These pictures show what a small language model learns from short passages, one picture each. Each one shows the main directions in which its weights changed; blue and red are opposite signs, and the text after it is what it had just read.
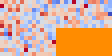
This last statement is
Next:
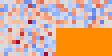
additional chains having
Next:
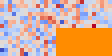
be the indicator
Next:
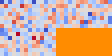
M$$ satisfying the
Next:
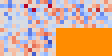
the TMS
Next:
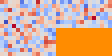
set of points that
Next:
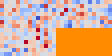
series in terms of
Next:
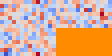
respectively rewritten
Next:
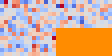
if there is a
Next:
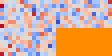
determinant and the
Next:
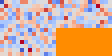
and $\alpha=
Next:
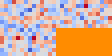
\wedge t$,
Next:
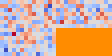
the smoothness properties
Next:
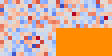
sample is used
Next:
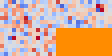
a solution in
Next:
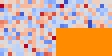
case, the following
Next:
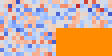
\in \langle
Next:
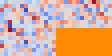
enclosure of
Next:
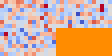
about twisted forms
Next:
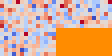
notion of an
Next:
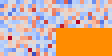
perspective so
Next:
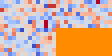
many investigations
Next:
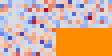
constant depending only on
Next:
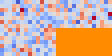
extend the improved
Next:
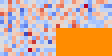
We prove our main
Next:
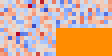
function classes, the
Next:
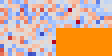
the actual flow
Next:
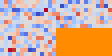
\ for any
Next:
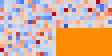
models based on the
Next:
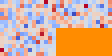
with the same
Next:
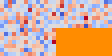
is endowed
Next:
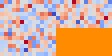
This is done
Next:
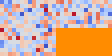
points traced out
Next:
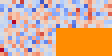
We thus get the
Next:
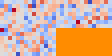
\kappa & =
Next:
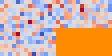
that for some
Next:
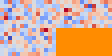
of local invariants
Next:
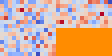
to combine
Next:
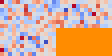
that the number of
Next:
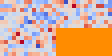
area (this
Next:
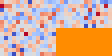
case of weak
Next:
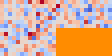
triangles, final
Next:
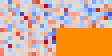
are far from
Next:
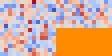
the first four variables
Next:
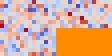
exists a sequence
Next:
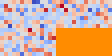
More precisely,
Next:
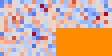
for all integer
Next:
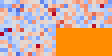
several copies
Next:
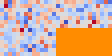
is to find a
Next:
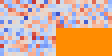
proves that
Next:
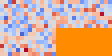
a common factor.
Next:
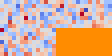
we see that
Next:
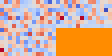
of using the
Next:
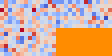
finite volume and
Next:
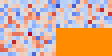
patch and one
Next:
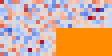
that $Z$
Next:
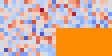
not equal 1.
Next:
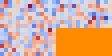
law is Lipschitz
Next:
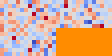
power consumption over
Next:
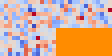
late times,
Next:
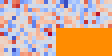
if $B$
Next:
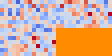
local densities
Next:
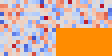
generally, if
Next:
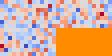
results. In particular
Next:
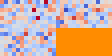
theorem established by
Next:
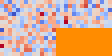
n$ be positive
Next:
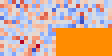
a simple proof of
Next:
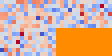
by induction the bound
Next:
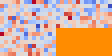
$$ and similarly
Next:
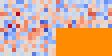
According to
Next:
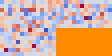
the only minimal
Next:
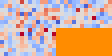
proceed with the
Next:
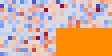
value in solution
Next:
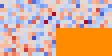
been derived in a
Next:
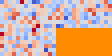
and similarly
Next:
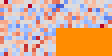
How do
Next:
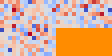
queue should be
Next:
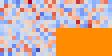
can find functions
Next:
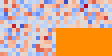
of diameter
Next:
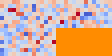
designed neural
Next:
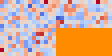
theorem gives the
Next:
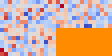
in the second line
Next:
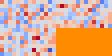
the result in the
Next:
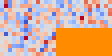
is, there is
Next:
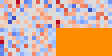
fact prove that if
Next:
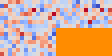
rectify this
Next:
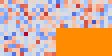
the action of
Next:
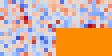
a classical argument.
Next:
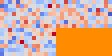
In a recent paper
